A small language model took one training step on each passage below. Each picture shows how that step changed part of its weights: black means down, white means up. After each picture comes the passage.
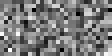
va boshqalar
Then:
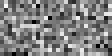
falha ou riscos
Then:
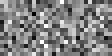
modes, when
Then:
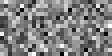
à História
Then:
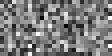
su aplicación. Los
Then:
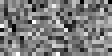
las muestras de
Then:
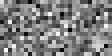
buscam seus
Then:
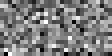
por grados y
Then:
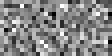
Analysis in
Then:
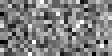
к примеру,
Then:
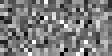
к действительности,
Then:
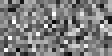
biopsia con
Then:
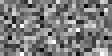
couvrant la
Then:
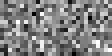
But *in
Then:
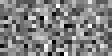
ce montant on
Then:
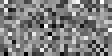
v Rossii
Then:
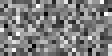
(Kim et
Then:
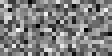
samaradorligi tik
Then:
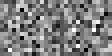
Yo soy
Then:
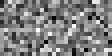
Problems that are
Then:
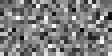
integrantes de las
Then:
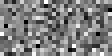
para extrapolar
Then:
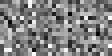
ва уни бошқариш
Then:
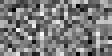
promoção da
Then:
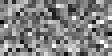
aportados, en
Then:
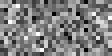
años, en
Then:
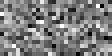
felicidade são
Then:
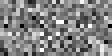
of Positive
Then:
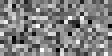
não conseguem
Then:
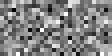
development of a
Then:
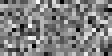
o'zbek tilida
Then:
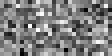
global merupakan
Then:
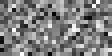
è stata
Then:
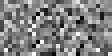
har altså,
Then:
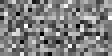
jarayonida toksik
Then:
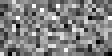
una tendencia de
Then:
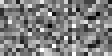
a uma determinada
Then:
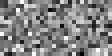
para corrigir o
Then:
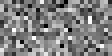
etib tarbiyalash
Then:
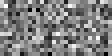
tomonidan olib
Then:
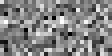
в финале
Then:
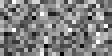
management and interpretation
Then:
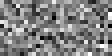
findings contribute
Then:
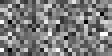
Psychology 1
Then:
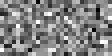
matriz en el
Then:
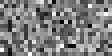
гепатит А
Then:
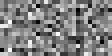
yoki sovuq
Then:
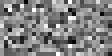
olması ise
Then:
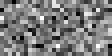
va operatsion
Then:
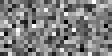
there was character
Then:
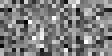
soliqlar va
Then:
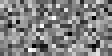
para producir una
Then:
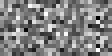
bulos en
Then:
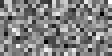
voelen als
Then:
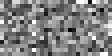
ijodiy faollik
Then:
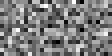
Review* 87
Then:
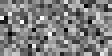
moyil bolalar
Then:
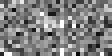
of data access
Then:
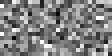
Journal of Computer
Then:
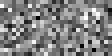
para explorar
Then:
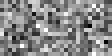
são oferecidos
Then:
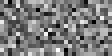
этой свиты
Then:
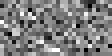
der folgenden
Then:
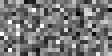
va boshqa
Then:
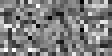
в России:
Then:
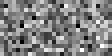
olisda it
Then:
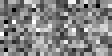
general musical
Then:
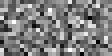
XX, pela
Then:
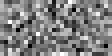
Disponível em:
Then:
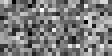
baholanishi mumkin
